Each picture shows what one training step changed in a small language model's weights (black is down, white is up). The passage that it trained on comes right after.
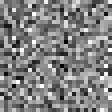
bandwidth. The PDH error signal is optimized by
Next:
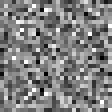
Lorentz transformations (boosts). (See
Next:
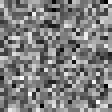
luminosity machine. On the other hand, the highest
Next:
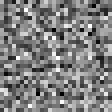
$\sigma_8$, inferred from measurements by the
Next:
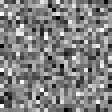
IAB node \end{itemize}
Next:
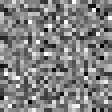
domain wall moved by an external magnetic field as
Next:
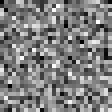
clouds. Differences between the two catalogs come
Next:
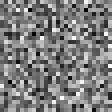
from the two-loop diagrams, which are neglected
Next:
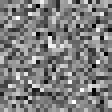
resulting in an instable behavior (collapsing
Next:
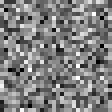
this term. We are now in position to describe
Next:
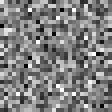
the additional appeal of enforced
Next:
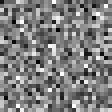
could not be reliably ascertained at x
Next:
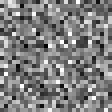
examine the effect of the HB's DOS
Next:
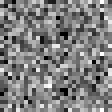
one is an ordered fixed point (same for
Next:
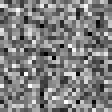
fact. In the aftermath of the
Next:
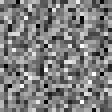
[14]. Third, with a static
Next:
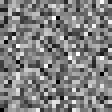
of multiple stable states in driven, interacting systems is
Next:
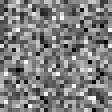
an effective one, since no direct reference to
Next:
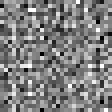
molecular cloud} To estimate the molecular mass of the
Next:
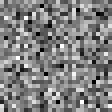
analytically. In this case it is easy to
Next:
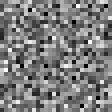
relatively small number of adjustable parameters. To
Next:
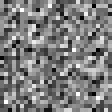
evolution code. Stellar evolution tracks for cool
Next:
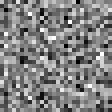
$\Omega \left( \mathcal{B}
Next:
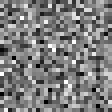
V_{g}$ is more significant for small
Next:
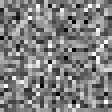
\Name{Nunomura S.,
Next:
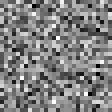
their outputs reflect specific training data and design
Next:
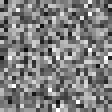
of the MSSM. Specifically, an extension based
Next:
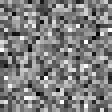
briefly discuss non-relativistic S~matrices and
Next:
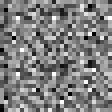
in ground state wave functions reflects the momentum dependence
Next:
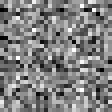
theorem by direct calculation of the triple sum below:
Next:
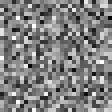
first identified from the white-light images using
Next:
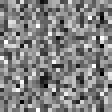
atom and the Mo surface when the graphene
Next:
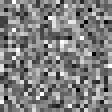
is another clue that we will pick up
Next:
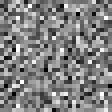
the usual thermal one (related to the absorber
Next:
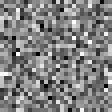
the implications (software ecology,
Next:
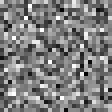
sense, as an effective theory of a
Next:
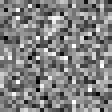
can be obtained using convex optimisation tools in
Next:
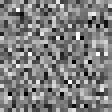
to the library data, and the output of
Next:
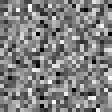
when a central estimate for a physical quantity is
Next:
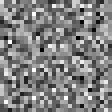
measurement protocol than the SPD. This
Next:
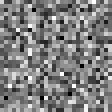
with no other source insertions, which by our
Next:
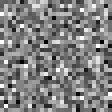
\end{minipage} \end{figure}
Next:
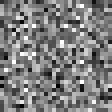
10^{-3}$, which correspond to a factor of
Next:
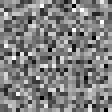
equal to $I_{cross}^{a}
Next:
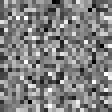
motion} The hierarchy of correlations is an expansion in
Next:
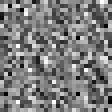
in UW-OFDM signals, decreasing
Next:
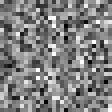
(a) The gap between the ground state and
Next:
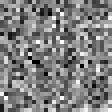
no prior knowledge exists about the state, then it
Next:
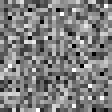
parameters that determine the perspectives of the direct
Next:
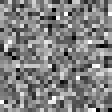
false-negative rate of 35.73\%
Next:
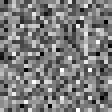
of the Galactic thin disk, with only a few
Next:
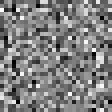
electrostatic self-energy penalty becomes comparable
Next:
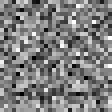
(\ref{eq77}), we note that we
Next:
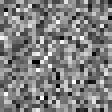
that the signal-to-noise ratio was improved
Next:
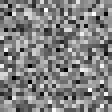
nature captured by Hamiltonian (\ref{NH})
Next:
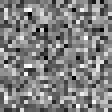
Gravit. \textbf{40},
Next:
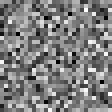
sufficiently large transverse momentum of the final state particles.
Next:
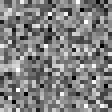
explore whether the same transition between filamentary
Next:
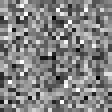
T_\text{PETG}$. It is
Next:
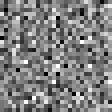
families of methods. The main idea is
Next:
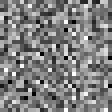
of the sensitive PPA film in ambient
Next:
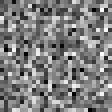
adopted model the binary PBH merging rate
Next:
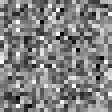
The white circle denotes the source's intrinsic
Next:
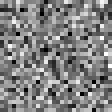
Additionally, the symmetric detector design allows us to
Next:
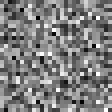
sample. The pair of red arrows indicate the
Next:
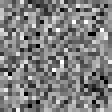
observe a positive signal and preliminary limits above
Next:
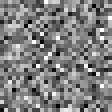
for non singular kernels is still
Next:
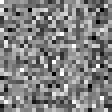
hierarchically as this allows to zoom in
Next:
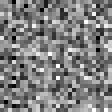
Increasing the lower threshold removes
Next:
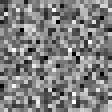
a double commutator. The cutoff of a
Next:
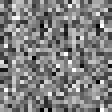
between electrons and positrons between 3 and
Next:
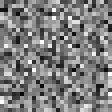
shown as the shaded band. Figure
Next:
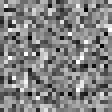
\phi =\frac{(1+\delta
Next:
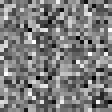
as not so simple and applicable to the majority
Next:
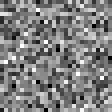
= \Phi_p$. Since the lead
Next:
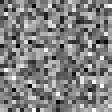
of communication protocols a reasonable working assumption is that
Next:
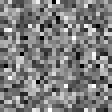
scientic applications that are, most of the
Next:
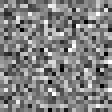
\bibitem [{\citenamefont {Glenn}\
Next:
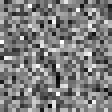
with the observation that a stronger feature extractor does
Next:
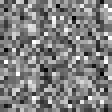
the three stars in Section 3. Results and discussions
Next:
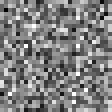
the obstacles. Particles forced to
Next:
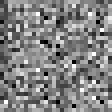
KdV equation is the following one parameter family of
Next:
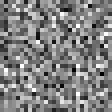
the energy levels, which depends on the
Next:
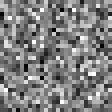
a given LMXB. If
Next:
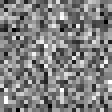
their luminosity, and to the study of both the
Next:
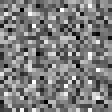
high-frequency are significantly lower than the power per
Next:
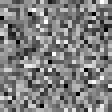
calls; \textit{Out-degree
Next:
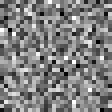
$Z$ and cause shifts in the
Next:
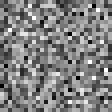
the medium radius (MG agrees with Monte
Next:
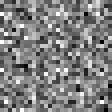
\end{figure} First, we note that
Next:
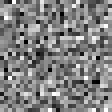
fluorescent screen sensitive to X-rays was
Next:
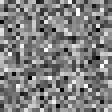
$\a$. Hence, as regards the kinetic
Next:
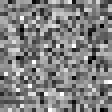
063), Chicago, IL
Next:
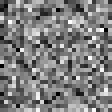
opposite case of dominant coupling along the legs.
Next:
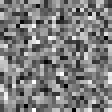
to this distribution (dashed line). These are compared
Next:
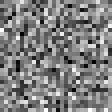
Carlo (MCMC) techniques are then applied
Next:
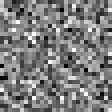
formation of at least some massive GCs.
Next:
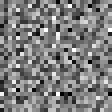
of the output sequence matches the temporal resolution of
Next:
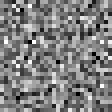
the ones with lower priority. This avoids
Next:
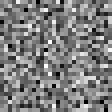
of Eq.~\eq{MPE} holds if
